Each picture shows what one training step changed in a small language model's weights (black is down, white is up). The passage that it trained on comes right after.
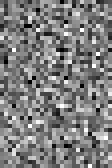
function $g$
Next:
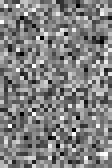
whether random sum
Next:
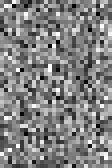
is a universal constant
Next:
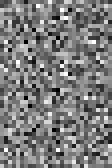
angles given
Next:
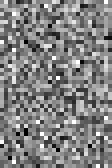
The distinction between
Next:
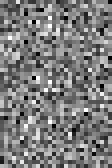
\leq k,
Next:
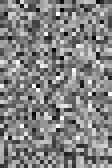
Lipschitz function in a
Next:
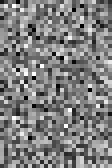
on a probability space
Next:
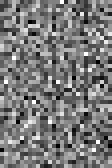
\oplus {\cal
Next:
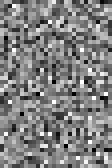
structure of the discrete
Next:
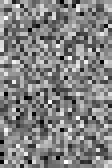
backward and
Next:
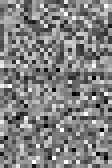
same time the matrix
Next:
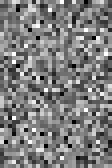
\in \cat
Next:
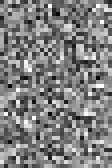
such as functional
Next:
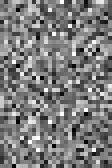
\in \Cal
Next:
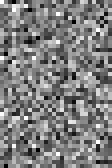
FDR procedure
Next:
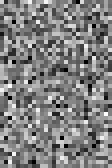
that $\lambda$
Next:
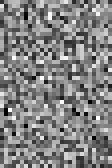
we assume that
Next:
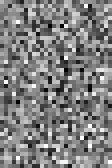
limit of vanishing
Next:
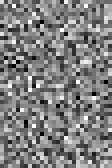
result, allowing
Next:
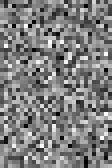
any $\alpha$
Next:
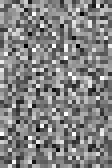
dynamical properties of
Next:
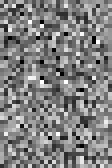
By abusing
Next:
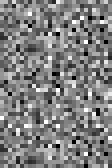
an estimate $$
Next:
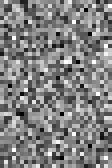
section) only
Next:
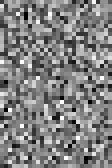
we have a
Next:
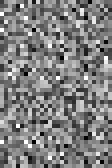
This is also a
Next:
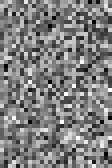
handle the sum
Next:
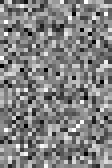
Conjecture, and
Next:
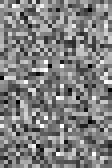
quotients are shown
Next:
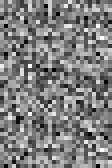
the inner
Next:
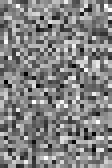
argument in the proof
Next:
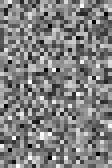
hand, our methods
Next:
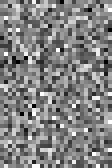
common. We show
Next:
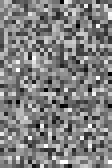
terms of certain
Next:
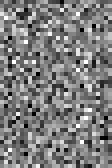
vectors, and difference
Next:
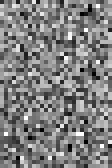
coefficients are then
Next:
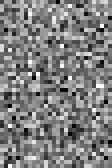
1$, we obtain
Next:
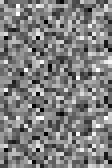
locally totally
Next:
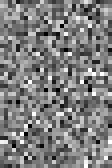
subspace of $\mathcal
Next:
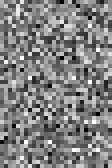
opening the square
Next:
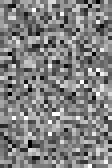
pattern of
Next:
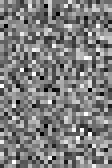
the projective class of
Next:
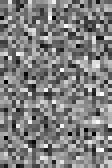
in the proof of
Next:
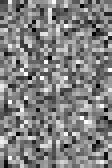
in $L\
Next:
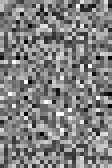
where the action on
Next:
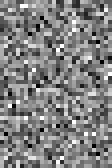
series also occur
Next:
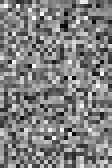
Gibbs measure
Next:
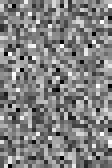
We therefore have
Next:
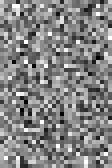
spectrum is finite
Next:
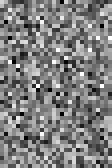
invariance condition.
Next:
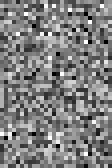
an ideal containing
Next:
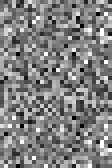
inequality is stronger
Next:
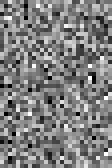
it so that
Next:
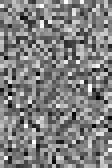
assume that all the
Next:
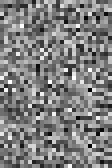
a smooth curve of
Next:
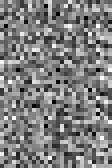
the random variables
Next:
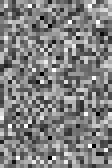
than the completed
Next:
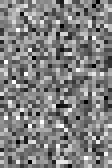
Thus, for fixed
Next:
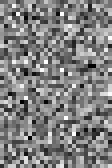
the maps are
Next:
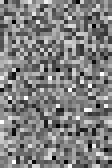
that the points of
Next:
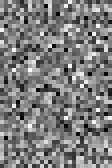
the vector space.
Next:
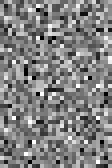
x)$ and
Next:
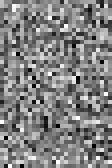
algorithm to the
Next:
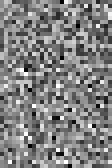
terms of a finite
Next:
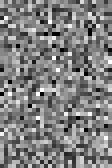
of smooth approximate
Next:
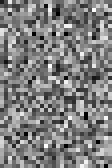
$W$ such
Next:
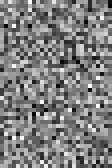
for a typical
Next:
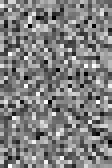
if we structure the
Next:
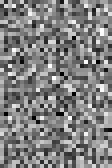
crossing in
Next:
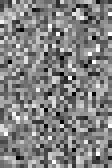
Hecke algebra
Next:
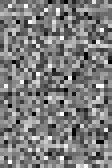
2 \langle
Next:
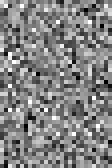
Finally, we use
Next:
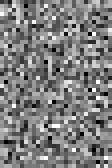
the behavioural
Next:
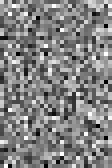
we shall use the
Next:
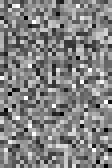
legs of the
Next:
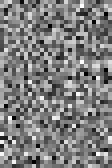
hand, the condition
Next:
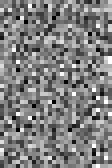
the expected distance
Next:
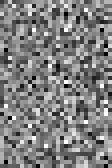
$S$ be
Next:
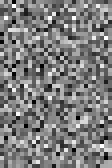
accuracy, or
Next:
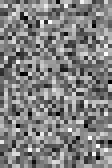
call trees
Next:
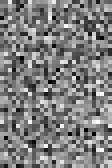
in the sum
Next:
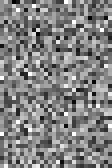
density problems. Let
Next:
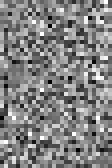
~\\ This approach
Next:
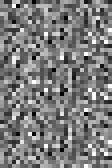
\Rightarrow \ell
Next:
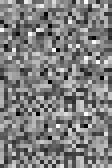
similar sequence for the
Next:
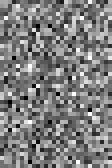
reference solution.
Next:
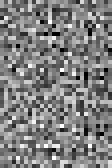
of the natural
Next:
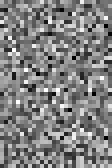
set of all ordered
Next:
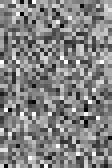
We define an equivalence
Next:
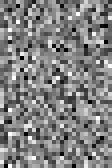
We remark that,
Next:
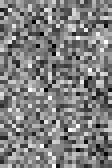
recap of the
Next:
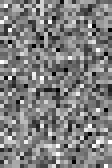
double covers of
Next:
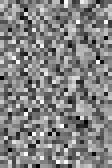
polynomials allow us to
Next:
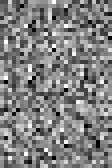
in $\Delta$,
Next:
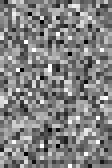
is any Abelian
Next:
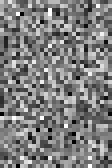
is based on
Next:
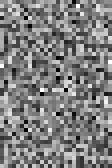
via the steps
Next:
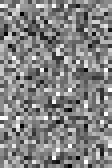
not exist two
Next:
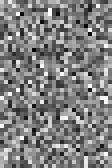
is a maximum
